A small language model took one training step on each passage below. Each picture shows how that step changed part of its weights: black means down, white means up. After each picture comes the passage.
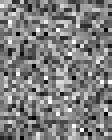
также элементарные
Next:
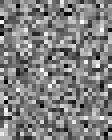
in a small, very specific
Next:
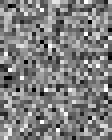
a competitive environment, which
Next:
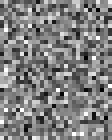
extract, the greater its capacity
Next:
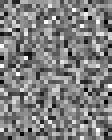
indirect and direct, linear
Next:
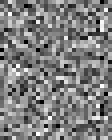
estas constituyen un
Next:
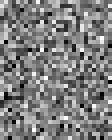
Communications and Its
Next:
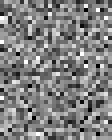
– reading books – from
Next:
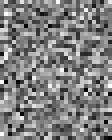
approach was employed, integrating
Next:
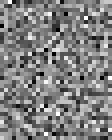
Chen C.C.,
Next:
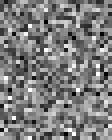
.000 Mean Difference
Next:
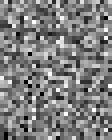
may also be included here if
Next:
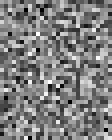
J, Oliver
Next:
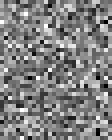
de garantía o
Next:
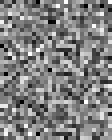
and tasked with developing learning
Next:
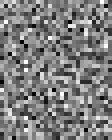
sensitive enough to detect virus
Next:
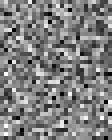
perform as effective institutional
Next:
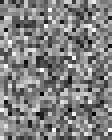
davlat transport universiteti
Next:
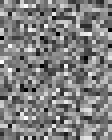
significant difference in the experimental
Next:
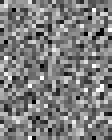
processes of explosives.
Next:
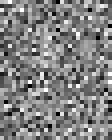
Dev. Services offered
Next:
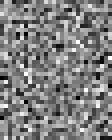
information exchange among them in the
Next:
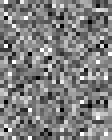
ШИШИ ВА
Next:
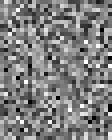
study results, we are going
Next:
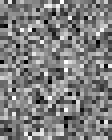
as “hints” to
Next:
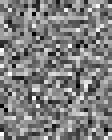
realiza una primera
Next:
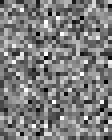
critical thinking, clear vision
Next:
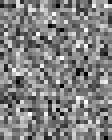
ilm-fan va
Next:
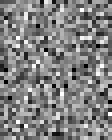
sustain a substantial amount of
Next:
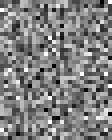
material's and the environmental media
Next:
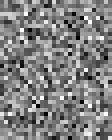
при небольшом
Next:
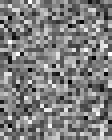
Continued from page
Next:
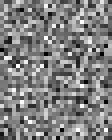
possibilita que mulheres como
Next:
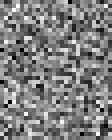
Computational Linguistics of
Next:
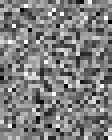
com as representações da vida
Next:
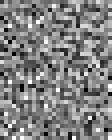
and clinical criteria, and the
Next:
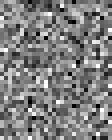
change. If education could
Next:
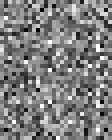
enable not only healing
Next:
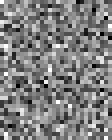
feed even after 24 hour
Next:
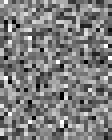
was designed to determine the relationship
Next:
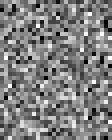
that actually mattered for
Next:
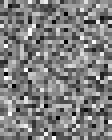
Science Core Collection.
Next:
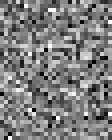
the results of the research model
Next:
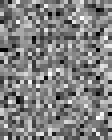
the teaching profession. The second
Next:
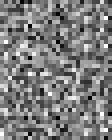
patient may have fixed partial
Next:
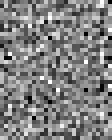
the design and analysis of this
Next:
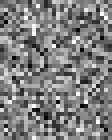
primeiro filtro de
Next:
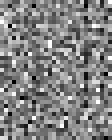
can be developed to:
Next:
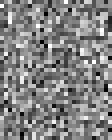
a different star or star group
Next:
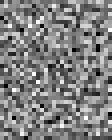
and economic condition is quite
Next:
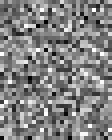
izchil rivojlantiriladi va
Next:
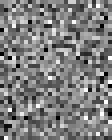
feathers and down
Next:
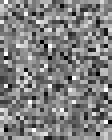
a healthy diet,
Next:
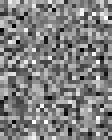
Analisis Kegagalan
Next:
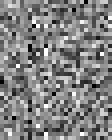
magnolia of the
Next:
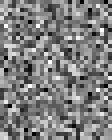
This concept also failed to
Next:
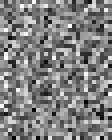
continuous mineralization of the
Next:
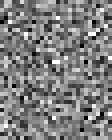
competence by communicating and
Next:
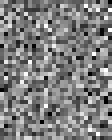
change, supplement the materials in
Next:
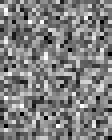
hídrico e de
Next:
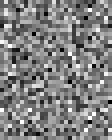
ham amal qiladi.
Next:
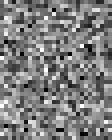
інтеграції до
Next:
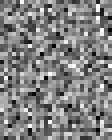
In that case the method
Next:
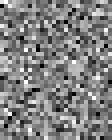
confirms irreversible
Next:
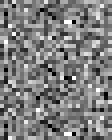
اور اس
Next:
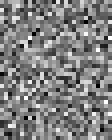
Due to initial symptoms which
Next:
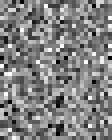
voters with respect to
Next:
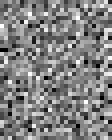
for factor analysis. The
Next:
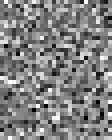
Some challenges and obstacles
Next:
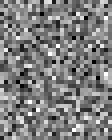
As a rare renal
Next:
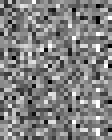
the younger generation,
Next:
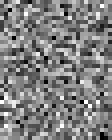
чи обмежень за
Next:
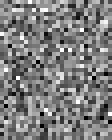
hypoperfusion as a
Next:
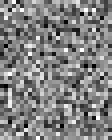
oqimning tekis
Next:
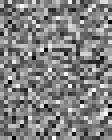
the first researcher noted several
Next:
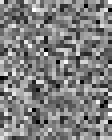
sustainability, Lack of
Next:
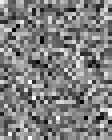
organization. The face of this
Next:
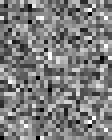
Cap on New Grid
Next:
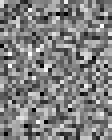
and solar variability,
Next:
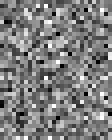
is the least morbid
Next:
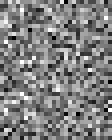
pelo Serasa em
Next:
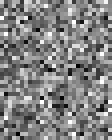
sehen bzw.
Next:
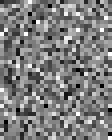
ya'ni agrotexnik
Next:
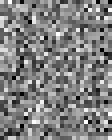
Staver, L.
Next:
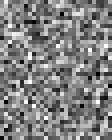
Department of Natural Sciences of
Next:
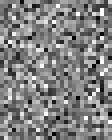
from 15cm depth) are
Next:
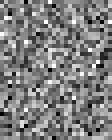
монографія /
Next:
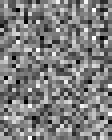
identification and quantification of
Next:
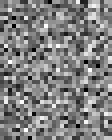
values; 5) focusing
